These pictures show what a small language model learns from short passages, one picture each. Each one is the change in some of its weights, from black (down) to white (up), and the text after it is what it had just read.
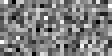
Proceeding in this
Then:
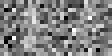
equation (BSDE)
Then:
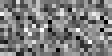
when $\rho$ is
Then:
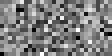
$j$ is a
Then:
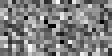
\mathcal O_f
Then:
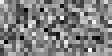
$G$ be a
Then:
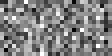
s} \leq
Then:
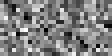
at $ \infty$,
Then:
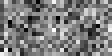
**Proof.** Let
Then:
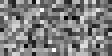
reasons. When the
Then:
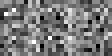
framework of algorithmic design
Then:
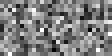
is by induction. When
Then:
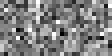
two non-commutative variables
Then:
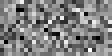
$G$ is
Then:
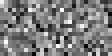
be an open set in
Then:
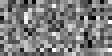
Weyl group. \\ For
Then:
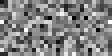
if finite-size
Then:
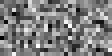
to understand the flow near
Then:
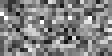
c_3$ verify
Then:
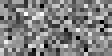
$\vecu$ or
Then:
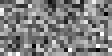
will consider a simpler
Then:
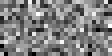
parameters are provided in Table
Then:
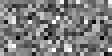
for a composition of finitely
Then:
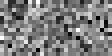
particles of $\eta$
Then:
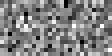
clear that \be
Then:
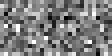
subsequently been established
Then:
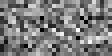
of limits. This theory
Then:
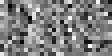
1$, and a constant
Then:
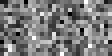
to the order filtration on
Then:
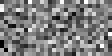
us to recast the
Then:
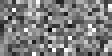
context, the study of
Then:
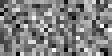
have \bel{S
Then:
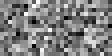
data science was
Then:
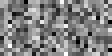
We deduce from integration by
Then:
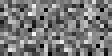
matrix of polynomial variables in
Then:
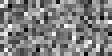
pullbacks. Let
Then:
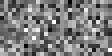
On a class of first
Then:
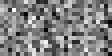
\and Mhamed
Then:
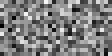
From the figure it is
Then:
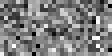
we call a maximal
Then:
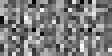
electricity cost \\
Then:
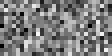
road from city
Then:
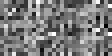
selection of the
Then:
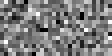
allows us to work in
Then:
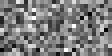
each crossing change.
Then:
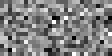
\medskip The answer is
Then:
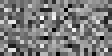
and we assume that it
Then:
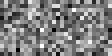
theorem; this is discussed
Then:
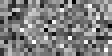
manifold, $g$
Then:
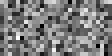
Eigenfunctions of
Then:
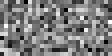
Dirichlet average (see
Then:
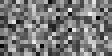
context of analysing
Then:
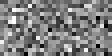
of the relay:
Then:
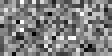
the converse is also
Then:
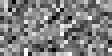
An asymptotic formula for the
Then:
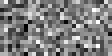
hypothesis there are homeomorphisms
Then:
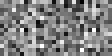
residue has odd order is
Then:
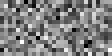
semidefinite for every
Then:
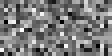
to an isotopy of
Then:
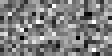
cuspon. This does
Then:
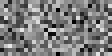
$j$ such that
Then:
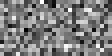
is said to be a
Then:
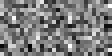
a comparison of several
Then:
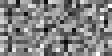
< \lambda$.
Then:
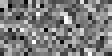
injective on $U$
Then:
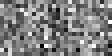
the linear system given by
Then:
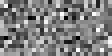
so comparable to
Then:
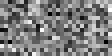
will need to consider the
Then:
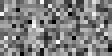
after some computations, Proposition
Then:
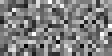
number of coauthors
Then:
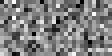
graph a.s.\
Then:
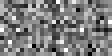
a polynomial in Chern
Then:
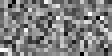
Since $da\wedge
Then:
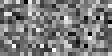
spaces by a pair of
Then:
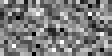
diagrams contained in a
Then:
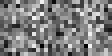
the results of the second
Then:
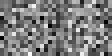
of relative differential geometry is
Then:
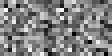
\text{ for each
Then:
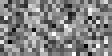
$n$. When
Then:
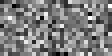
the constant from the
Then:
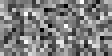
E_\alpha $$ because
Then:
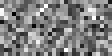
are inherited from
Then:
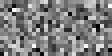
with positive entropy need not
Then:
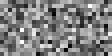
an update can be made
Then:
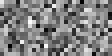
We may be build
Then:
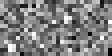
a comment on the
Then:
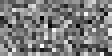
of presentation, we consider
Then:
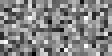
shrinkers in
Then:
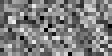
$a$ of
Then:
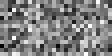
standard procedure utilized to
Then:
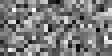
is to use banding
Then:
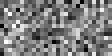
qui se lisent
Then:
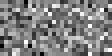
which avoids the
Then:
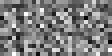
for strategic station
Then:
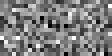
of this formulation, the
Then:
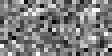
□ The following
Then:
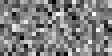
since the functional clearly is
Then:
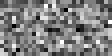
(2) a further
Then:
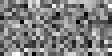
tail probability.
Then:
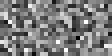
in time over the interval
